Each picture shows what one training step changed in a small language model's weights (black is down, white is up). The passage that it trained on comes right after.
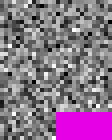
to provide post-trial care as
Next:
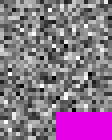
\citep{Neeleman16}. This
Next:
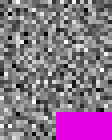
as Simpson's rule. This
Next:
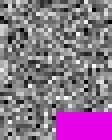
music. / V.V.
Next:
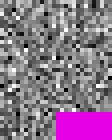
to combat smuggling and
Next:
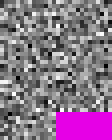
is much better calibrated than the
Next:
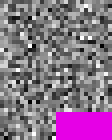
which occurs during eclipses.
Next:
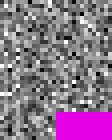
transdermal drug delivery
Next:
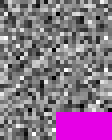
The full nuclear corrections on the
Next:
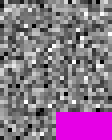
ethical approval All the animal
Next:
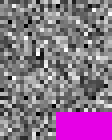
Munis Xorazmiyning
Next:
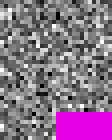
entre les deux capitales de la
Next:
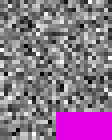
Index Syarikat: Journal
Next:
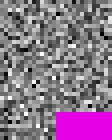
Вона контрастує з
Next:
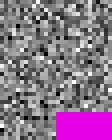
other communities. It is only limited by
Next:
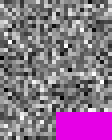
дѣлѣ и ними .
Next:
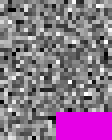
significativamente com pessoas que
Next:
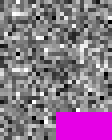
(e.g. food, water,
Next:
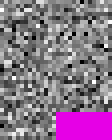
muqobillarni tanlash
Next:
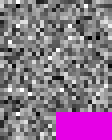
module headers; - analysis of the
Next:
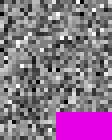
to observe the efficiency of
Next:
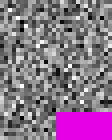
the age of Colombian
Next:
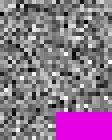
building a system for doing that
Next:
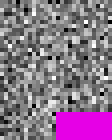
gradient (how sensitive a
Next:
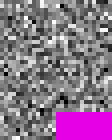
Ma'lum bir soniya
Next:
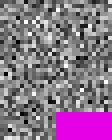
(Palmié et al.,
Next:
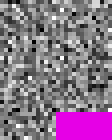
in this current project (Figure
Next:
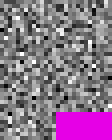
formale und technische Qualität
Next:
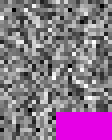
learning process (Chalim et al.,
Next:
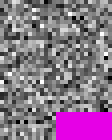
good and bad all tend to be
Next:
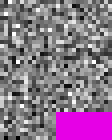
meaningful initial step to look
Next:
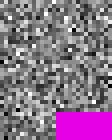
is a high-spin $d^4$
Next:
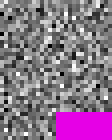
işleme adımları
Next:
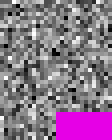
aids business owners
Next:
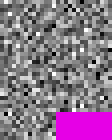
cells to create skin
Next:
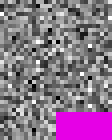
The understanding of the jet
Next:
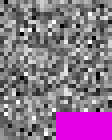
than 0.01 are ignored. This
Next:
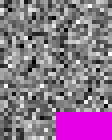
роботи з дітьми.
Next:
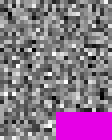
about consumption, and to give users
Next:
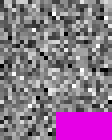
a more optimal prompt, it
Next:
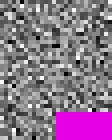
s a $10^5$ s was proposed
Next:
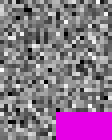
this figure was 32.40% and
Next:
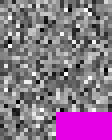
$B_t = L$ as in
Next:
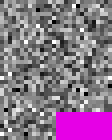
plants and living things².
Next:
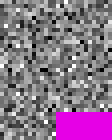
for the carrier excess energy out of
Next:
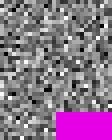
Wydaje się,
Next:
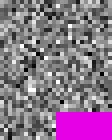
Poliklinik für
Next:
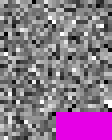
exhibit qualitatively different
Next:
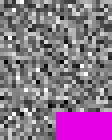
RNN since it is more suitable
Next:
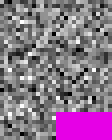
Investigation, Formal analysis,
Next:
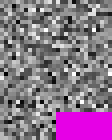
BoE report was issued in
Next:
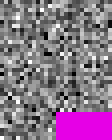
possible that there is more than a single solution
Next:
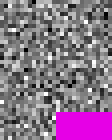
from the primary studies, Pizard
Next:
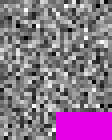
kasbiy faoliyati
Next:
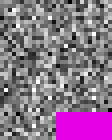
the effect of a single article on the
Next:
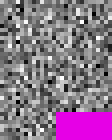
proved in star-forming regions
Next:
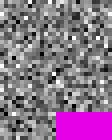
\BibitemOpen \bibfield
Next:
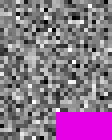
olib borgan. Chet
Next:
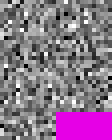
isomers and compound **8** and
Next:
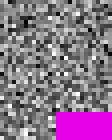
Au contribution to the highest
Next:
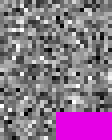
useful insights, comments, and
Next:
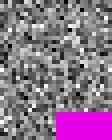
contain various terms with quantum and
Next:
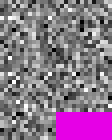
high school's ability in
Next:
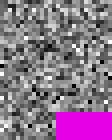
judges followed the tool's
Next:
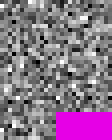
wildlife, protecting
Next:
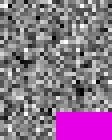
respectively. This is in competition
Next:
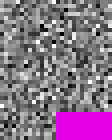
держави входять
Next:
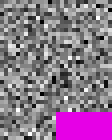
means of a single mode fiber,
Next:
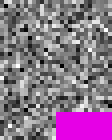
different histologic presentation and associated
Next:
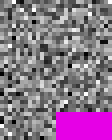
$Dice_{IMF}$ and
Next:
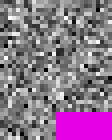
одного месяца с
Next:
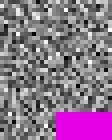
polynomial (IQP)
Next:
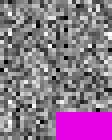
of $-\theta'(0)$ given in the
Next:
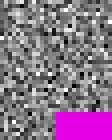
of bare and coated substrates was
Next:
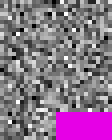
stages of the seedlings of
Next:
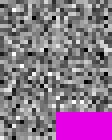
Indian Chem. Soc.,
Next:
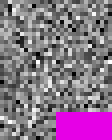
collect, analyze and evaluate important
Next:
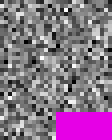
Computer Science and Engineering,
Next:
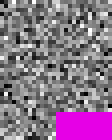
domain of existence. They represent
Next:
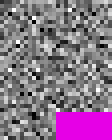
publică Pravila
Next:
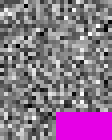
\end{equation} {\bf Average
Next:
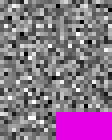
municipal. Os hot
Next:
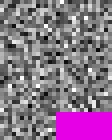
organised themselves and managed
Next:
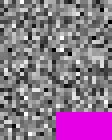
for individuals to engage in
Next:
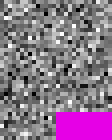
'$\left\lfloor \cdot
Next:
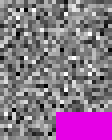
таъминотнинг тегишли
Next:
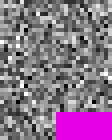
el año y reproducción
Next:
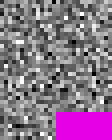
there exists a sequence of
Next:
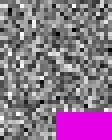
objetivo deste estudo é
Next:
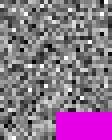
de ética ou conselho de
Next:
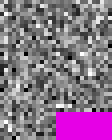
experiment (with minor quantitative
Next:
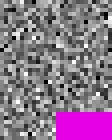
usullar bilan tuzatib
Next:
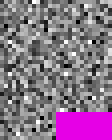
MD simulations, with a linear
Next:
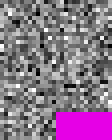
We repeat the above procedure until
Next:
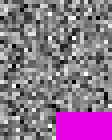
time in two cases: first, when the
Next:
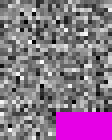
aula como um dos norteadores
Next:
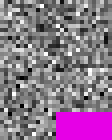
peculiar challenges of
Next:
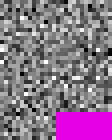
qadamli rifliyalarga
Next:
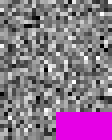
in CFRP plies, further
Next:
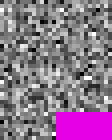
There is a reverse trend among
